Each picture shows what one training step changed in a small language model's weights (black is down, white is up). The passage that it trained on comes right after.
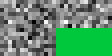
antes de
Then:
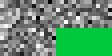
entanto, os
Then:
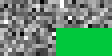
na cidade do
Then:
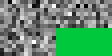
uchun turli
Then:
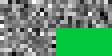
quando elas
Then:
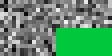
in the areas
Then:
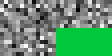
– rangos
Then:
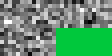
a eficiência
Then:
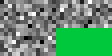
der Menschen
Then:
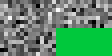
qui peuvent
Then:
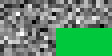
método de
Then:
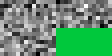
Femme /
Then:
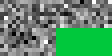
пиков от
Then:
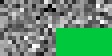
escolha do
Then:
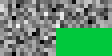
bir qancha
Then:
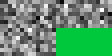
sector de
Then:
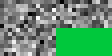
H. et
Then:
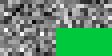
contribuant à
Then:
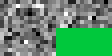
En cuanto a
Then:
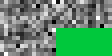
защиты от
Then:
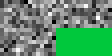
les objets
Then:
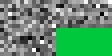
considere el
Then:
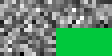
o seu
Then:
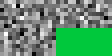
va qayta
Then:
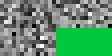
– Minas
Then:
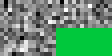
medis yang
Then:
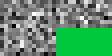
va ularning
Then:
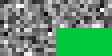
până în
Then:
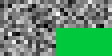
A new
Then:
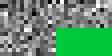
as pessoas
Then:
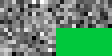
orasidan –
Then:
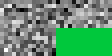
and Public
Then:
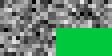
et a des
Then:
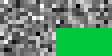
não devendo
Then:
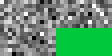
or ant,
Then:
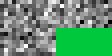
in corso di
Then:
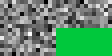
son objeto
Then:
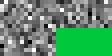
Но при
